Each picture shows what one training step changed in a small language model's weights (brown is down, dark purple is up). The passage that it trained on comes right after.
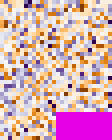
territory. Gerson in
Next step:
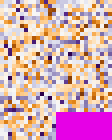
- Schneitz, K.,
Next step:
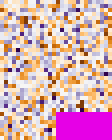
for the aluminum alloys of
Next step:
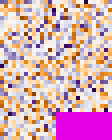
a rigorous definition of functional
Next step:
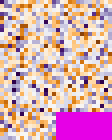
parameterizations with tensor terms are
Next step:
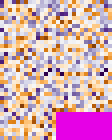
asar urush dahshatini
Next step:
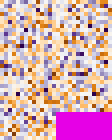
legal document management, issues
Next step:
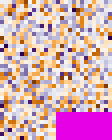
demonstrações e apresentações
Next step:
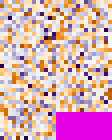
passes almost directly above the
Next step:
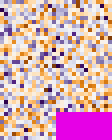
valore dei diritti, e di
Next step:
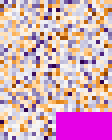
lose essential qualitative properties such
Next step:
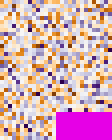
mesh, heat cure acrylic
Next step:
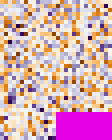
the incorporation of screening for
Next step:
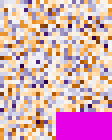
is lost at the end of supply
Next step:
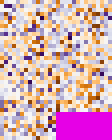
menunjukkan semua
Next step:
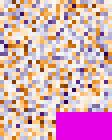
products in this century (Cheok
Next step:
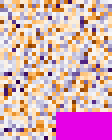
= Camera. Planes
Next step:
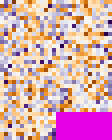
Konseling karir ini
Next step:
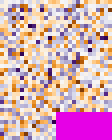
for the video stimuli were obtained
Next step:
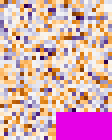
the energy-transport relationship
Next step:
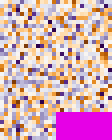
Emissions from Supernova
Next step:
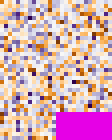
least until mid-May, and
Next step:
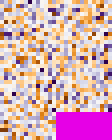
primarily responsible for solving
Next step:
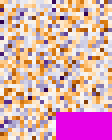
activity against *S.
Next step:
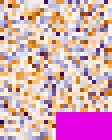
Singh?” masalasiga
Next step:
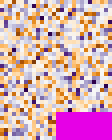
de Medicina Interna por este
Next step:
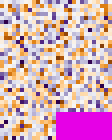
in the same direction and for backward
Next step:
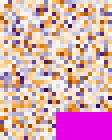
into an adult, which is unstable
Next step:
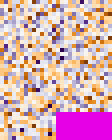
pessoas religiosas e as
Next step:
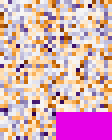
the midst of a pandemic.
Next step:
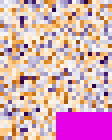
scientists who made a great
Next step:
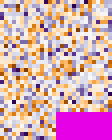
by the finger print technique.
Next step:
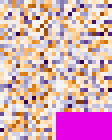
in anderen Fachbereichen
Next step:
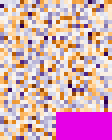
u devochek//Oxrana
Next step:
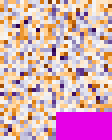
designs Power Delay PDP
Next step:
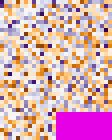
of their delegated authority, and
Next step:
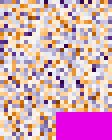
interesa (pozicija
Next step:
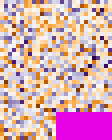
is a certain connection between the author,
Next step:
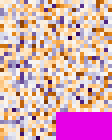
sau fapt reprezentat,
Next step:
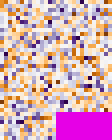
the flipped $SU(5)$
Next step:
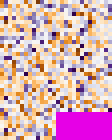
strain is considered. However, individual
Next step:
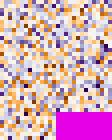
Mianserin 3.83
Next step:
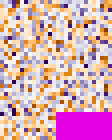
and more. My initial suggestion
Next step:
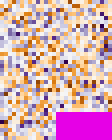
\ba \label{angints} {\cal
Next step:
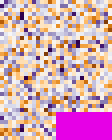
washers to achieve the
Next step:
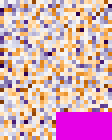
de quem se pleiteia.
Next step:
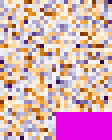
of the Vlasiator simulation code,
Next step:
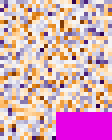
representation was written down at
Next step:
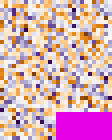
super-grid infrastructure may
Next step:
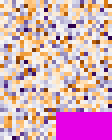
single bus ring coupled with
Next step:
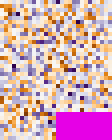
an increase based on the regression equation
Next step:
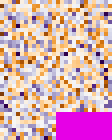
factors for developing infection, Types
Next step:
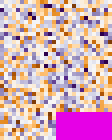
Syntax - Datei und
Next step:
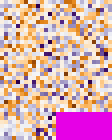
shuningdek, tayyor
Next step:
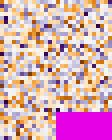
applications. A traffic surveillance
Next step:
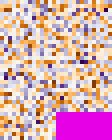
generally follow the same trends with
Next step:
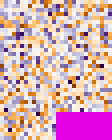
concept of Patriotism:
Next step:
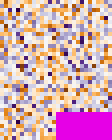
encounter much more complicated
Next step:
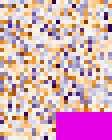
covariant normalization in
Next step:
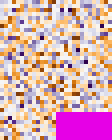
mindere mate) opgeld
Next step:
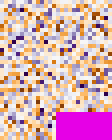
6 (a) and (b) show that the
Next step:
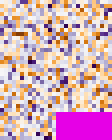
most common cause for cervical
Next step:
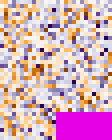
mapping from wave function to potential is
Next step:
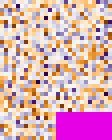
high-frequency regions of
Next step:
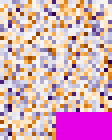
повторного входу у
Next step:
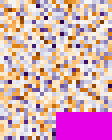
tailings. This paper reports only
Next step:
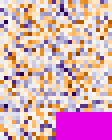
olib boradigan faol
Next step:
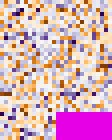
be fully taken into account in
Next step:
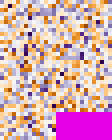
Education (SEFI),
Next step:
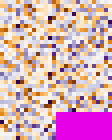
these particular data points from 0 to 1 and
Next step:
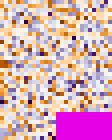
but it most likely has a small effect compared
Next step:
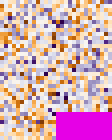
y juv. Sintipo,
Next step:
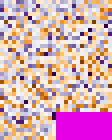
observed finite volume behaviour of
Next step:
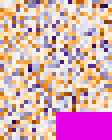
each case of aggressive behavior is
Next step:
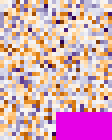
regular. That is, in the
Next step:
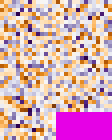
so on. Right now, the most used
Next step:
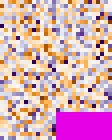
معك من
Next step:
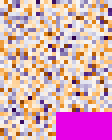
in a homogeneous distribution and the
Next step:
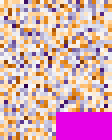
the definition of an expert system, that
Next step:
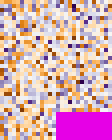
information can propagate rapidly
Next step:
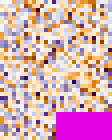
köyler teker teker
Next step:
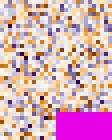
axisymmetric equilibrium
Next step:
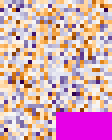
- (ii) **matching
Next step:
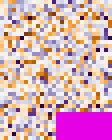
(compare with the same region at
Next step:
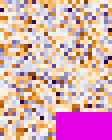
of the engines. It stands as a
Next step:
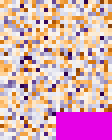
causados por eventos extremos
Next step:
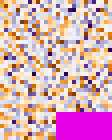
effect on EI PBC -> EI
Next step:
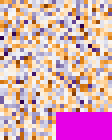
puesto, la imagen y los
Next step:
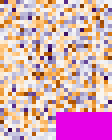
standards The selection of DES,
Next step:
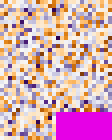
then sends a voltage signal
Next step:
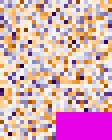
shuffled and no entries were
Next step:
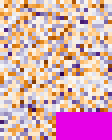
Development Goals dug two.
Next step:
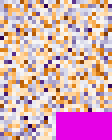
relay node, the received
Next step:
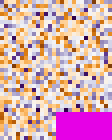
system. A nonrelativistic treatment
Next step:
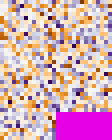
in the future. By implementing these
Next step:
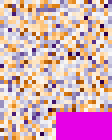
the azomethine function with an
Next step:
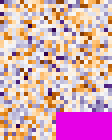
of physicalism, namely of those
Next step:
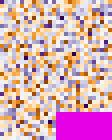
tactical intelligence reports to
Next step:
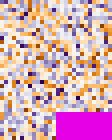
contains links to the main pages
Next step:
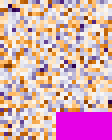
considerably improved the content of the
